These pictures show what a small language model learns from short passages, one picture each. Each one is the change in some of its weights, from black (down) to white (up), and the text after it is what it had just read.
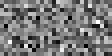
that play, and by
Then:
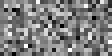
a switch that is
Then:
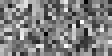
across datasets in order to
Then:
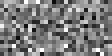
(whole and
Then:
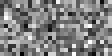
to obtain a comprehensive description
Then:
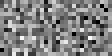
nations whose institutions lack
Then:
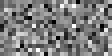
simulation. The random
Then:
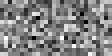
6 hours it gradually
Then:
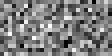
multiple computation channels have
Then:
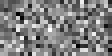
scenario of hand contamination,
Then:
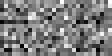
the power point presentation.
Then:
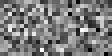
secretion, and
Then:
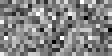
increased gradually, resulting
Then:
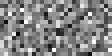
pedagogika -
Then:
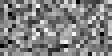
were evaluated. The authors
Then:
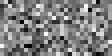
orientation (in a fixed
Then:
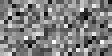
reinforcement of
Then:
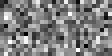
to JG,
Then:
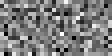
that the model could not
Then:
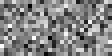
partnerships between countries.
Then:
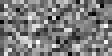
the J48 classifier has
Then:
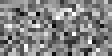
anonymity were
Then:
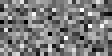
the case where $\alpha
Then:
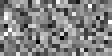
to deliver: 1.
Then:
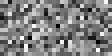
explore how digital marketing can
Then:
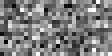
blind peer review policy
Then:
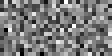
1. Introduction The
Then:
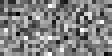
stay, pharmacoeconomic
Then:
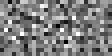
very low water absorption compared
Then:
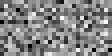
the expression of target
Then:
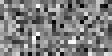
used as a blank
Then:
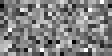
ethical and moral
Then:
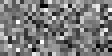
motions while being
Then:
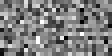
of primarily localized treatment
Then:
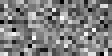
the key to have a
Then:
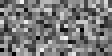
of the following ways should
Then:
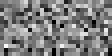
analysis system with a constant
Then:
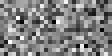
grounded in game
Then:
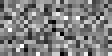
MUAC could not
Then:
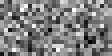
discussed in Section III.
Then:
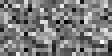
and the extraction of the
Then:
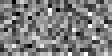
The large specific surfaces
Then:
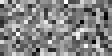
IT in CSR and
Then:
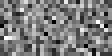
computer simulation, and results
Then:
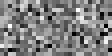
in the daily social discourse
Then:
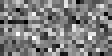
the integrating factor. Then
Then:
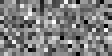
D. "There is
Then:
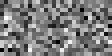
to the present study,
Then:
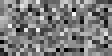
in the Tang
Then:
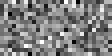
are synthesized. Section
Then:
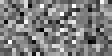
strives in the provision
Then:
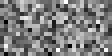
essential to estimate when and
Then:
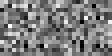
on the diagnostic section:
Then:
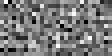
If the bank
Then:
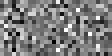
sustained or a
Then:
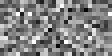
endorsed by the
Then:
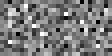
Activity Questionnaire
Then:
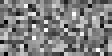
chemical and thermodynamic
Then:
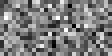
to their areas.
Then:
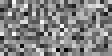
regarding the respondents'
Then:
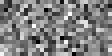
assess the student, in
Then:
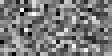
then we can see,
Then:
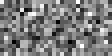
then what should remain
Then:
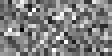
required. Utility
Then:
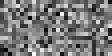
so that this can be
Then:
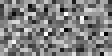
have zero margin,
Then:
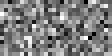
binary to int The
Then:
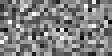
obtain a final thickness of
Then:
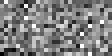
Deionized water
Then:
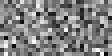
vial and 1 mL
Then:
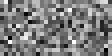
Information about Tour
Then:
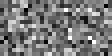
treatment is carried out without
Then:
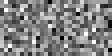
genre as a
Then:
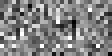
plays a critical role in
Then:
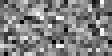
large number of good quality
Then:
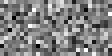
action recommended by an
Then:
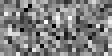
groups. The mean
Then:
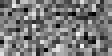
be considered in future
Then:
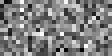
customers. Furthermore, the
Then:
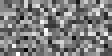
of the extract,
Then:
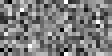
looking at the first and
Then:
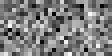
Protected Environment Dr
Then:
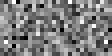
mainly stems from
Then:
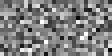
of points of a
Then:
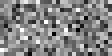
literature searches.
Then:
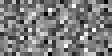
married him to a
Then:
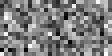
to achieve the organizational
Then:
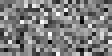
of significance (in comparison
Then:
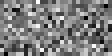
a writer can easily
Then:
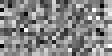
Mean SD Median
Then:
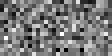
each other due to the
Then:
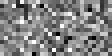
Borana* Department
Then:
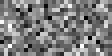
at an early stage,
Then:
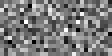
stage. While most of
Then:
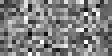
participatory research projects within
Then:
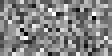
pulsed laser deposited
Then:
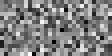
of degenerate
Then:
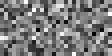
is weak by nature.
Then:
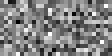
instability of the solutions
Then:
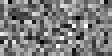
This step can be
